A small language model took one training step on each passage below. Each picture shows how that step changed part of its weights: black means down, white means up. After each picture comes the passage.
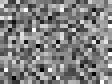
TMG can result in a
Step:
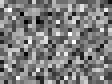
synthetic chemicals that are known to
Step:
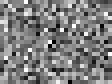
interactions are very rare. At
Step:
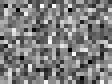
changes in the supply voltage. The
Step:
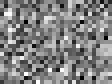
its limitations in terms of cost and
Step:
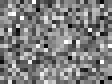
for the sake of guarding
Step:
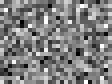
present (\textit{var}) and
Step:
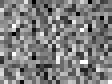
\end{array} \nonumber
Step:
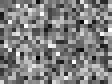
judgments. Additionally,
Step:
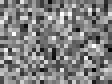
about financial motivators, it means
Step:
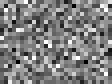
decrease of ionic conduction.
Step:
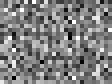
the largest genera of ants
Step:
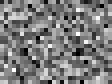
all pediatric
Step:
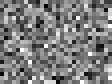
mental, and linguistic characteristics
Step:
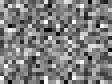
considered the behavior of thermodynamic quantities in
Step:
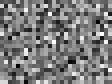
decision. This model exhibits a range
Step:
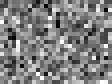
local electricity (left) and
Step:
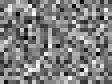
based on graphical profile likelihoods
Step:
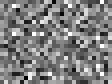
percentage contribution on the academic performance among
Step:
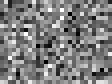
chamber, cross-flow
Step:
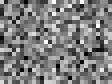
(with CF$_4$ gas
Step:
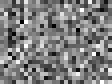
has ushered in a new
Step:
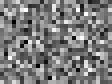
$\Omega$, meanwhile the thickness
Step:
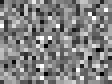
{\it quantum tunneling}
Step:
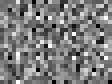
laboratories. The successful application
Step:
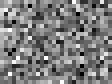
different surface impedances corresponding to
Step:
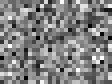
is considered a more traditional method;
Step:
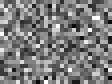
on opposite side of the supercell
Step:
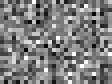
: 3 metal to ligand
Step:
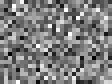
hypertension, diabetes,
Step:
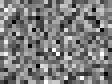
observed in experiments, we consider a
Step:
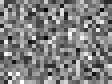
point of view, which is
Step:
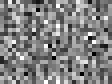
the value of t count $<$
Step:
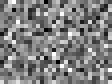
contribution from the effective operators to the
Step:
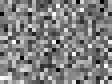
If the dynamic of the process does
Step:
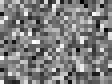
do not depend on the system parameter
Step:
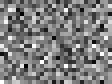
detecting an initial symptom
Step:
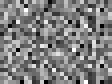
implies the equality of the
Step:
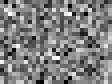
from each candidate regularization pair
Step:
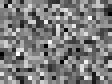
phases regularly. Although the many
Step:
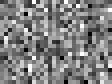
class of distributions with tails in
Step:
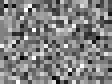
time. We do this using both
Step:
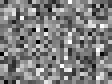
with 6 rats in each group
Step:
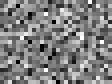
the canonical form of a Hamiltonian
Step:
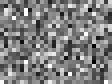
energy hadronic elastic scattering is traditionally
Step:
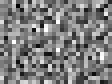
first principle calculation can be carried out
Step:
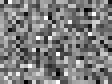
foil the main resonance is about
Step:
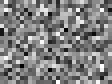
Mac o.s.,
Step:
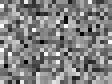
[8] Stephen
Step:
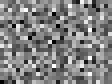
TFS innovate by
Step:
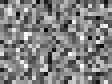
through channels that lead to states outside
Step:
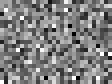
and we use that each temporal
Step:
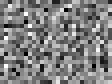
chains (see lower inset
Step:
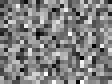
implements one such architectural
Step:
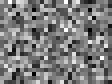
respectively. Distributions are shown
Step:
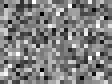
meropenem was 5 times
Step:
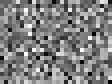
which consists of 8 piles,
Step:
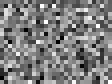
changes in the climate system or the
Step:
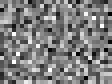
benchmark for alternative filter designs.
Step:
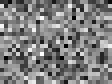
1990's, affected the sustainability
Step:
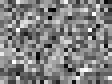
the authors focuses on minimizing
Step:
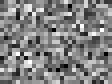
carefully, which will be demonstrated
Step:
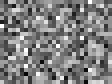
this section we find the coefficients at
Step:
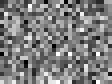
herds worldwide [4].
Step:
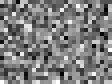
strangeness suppression by $
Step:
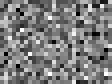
accelerated digital adoption. Their
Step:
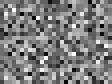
sources. That is, failing
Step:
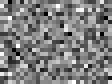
P = P \lambda$. The
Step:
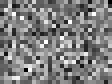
of the pupils'
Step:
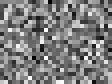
structures, they are related by a
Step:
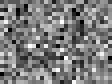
been administered 31.14 million
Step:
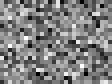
is based on a system of
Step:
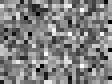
We have to find an analytical approach
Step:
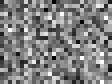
support measures and refer schools to a
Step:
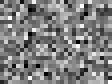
Care You see a
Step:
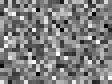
of the lowest fluence data,
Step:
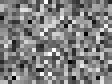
sources in Oph~B and
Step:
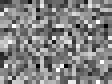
from eastern Europe (see
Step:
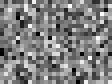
further and focus on constructing
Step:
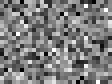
nature.** The evolution of their concentrations
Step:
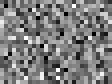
various strategies mentioned here. References
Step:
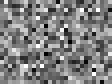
- Sommer M.
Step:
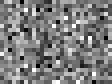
\item There is no gap.
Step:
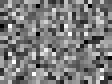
good and most of them belong to
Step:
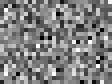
of late-time cosmology.
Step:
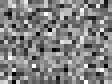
points, and can calculate additional thermodynamic
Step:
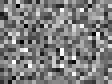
the beam, with the diffraction
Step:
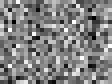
$\mu$ for dilute systems
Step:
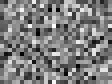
by using only intercept and
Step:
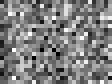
for strategic decision-making under conditions
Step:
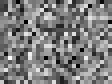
communicative as any language skills if
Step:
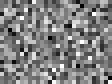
that the Treasurer is
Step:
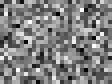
$w_0$ transforms
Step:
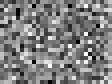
depth on lap shear strength
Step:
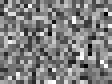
to the outer dimensions of the lens
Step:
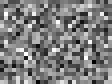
variety of equally likely outcomes, such
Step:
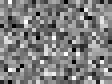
inspiration for concept
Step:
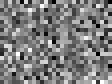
measures. The study team collects
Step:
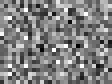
This helps the FOCAN reduce
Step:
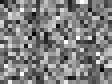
of Copper T (Cu
